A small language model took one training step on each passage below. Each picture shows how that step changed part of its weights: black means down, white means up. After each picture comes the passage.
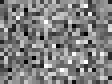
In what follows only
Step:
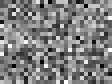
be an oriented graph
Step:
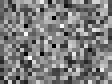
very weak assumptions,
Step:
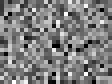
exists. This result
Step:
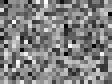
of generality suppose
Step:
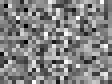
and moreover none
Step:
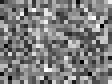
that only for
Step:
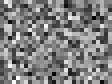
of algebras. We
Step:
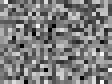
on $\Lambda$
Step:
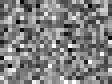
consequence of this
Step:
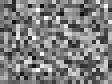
error, the solution
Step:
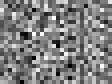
having assumed a small
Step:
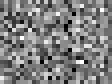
with the function
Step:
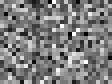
Our goal is to
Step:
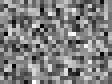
and {\it uncertainty
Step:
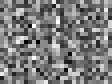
0$ and the
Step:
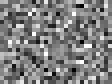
with $\Lambda$
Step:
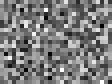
which the bases of
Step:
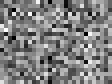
to be the
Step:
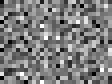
evaluations at
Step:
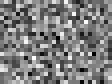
the optimization, we
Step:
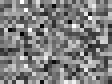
property we have
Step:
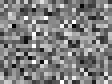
other hand, every
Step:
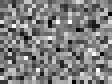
positive local martingale.
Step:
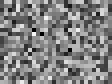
of the quantity
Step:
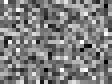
model $\mathscr
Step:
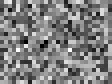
of the interior
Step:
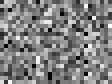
is that of
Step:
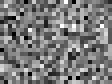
critical nonlinearity,
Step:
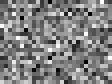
can be viewed as
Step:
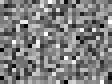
a single root to
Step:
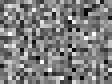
computed via discretization of
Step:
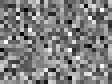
form the first
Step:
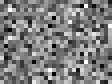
have solutions.
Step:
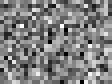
we show the
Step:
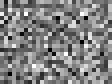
ds$$ (the
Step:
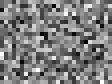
and rotations are
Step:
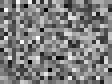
in terms of the
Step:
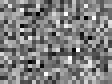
F}$ (with
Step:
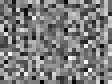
both definitions in the
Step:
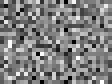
the regression model in
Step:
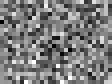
a holomorphic mapping
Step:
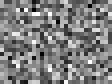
{\it Every solution
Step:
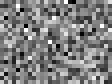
the central domain do
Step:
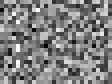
of field automorphisms.
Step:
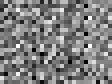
is proved in
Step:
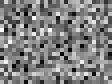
the following stationary transition
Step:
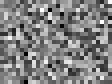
general solvable
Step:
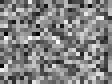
and sale of
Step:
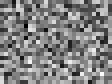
generalised stress
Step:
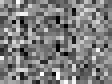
and b) over
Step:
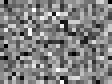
curve contracted by
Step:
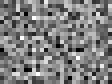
the same limit,
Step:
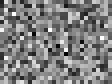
of an embedding,
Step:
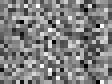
modeled on the
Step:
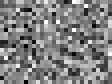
unit sphere allow us
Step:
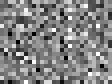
As we discussed
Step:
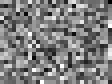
the order 1.
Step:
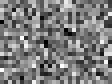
a finite group and
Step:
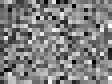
when returning to
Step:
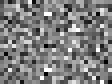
transformation for Poisson
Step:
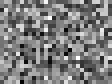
of $H$
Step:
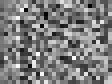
semisimple group over
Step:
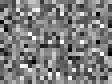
in the limit behaviour
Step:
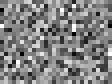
of sums as
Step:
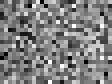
slightly but not essentially
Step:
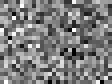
\bigskip \noindent
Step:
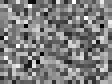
compact support in
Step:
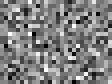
other invariants for
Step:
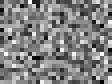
polynomial of degree
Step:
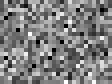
must exist a smallest
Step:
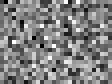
given by a 2
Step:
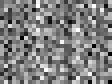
obtain that for all
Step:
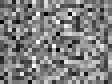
collect a
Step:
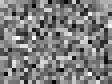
projective space $\Bbb
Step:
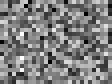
\remark Recall that
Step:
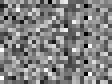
is given by the
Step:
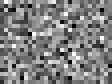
isomorphic to the free
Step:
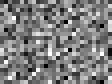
All these operations occur
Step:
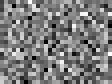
operator. We refer
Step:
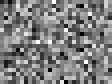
shows the reference solution
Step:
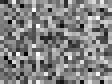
We prove now by
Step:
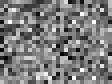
parameter affine dependency
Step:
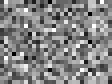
they can be
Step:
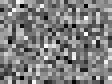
K3 surface with
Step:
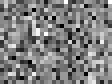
slightly extending
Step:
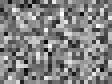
$c$ satisfies
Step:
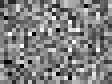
allows for learning the
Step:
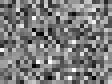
the fact that
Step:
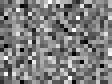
distinguish curves with bounded
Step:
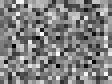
\dotsc \}
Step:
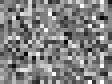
say $x =
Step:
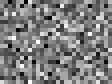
dga (all
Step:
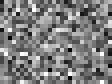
matrix of the
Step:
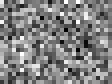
\bar x
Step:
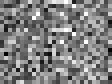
the overall computational
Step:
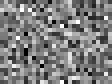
However,if admissible
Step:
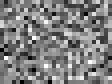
dynamics are purely
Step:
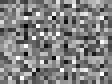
Il r\'esulte
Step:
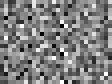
notice, according to
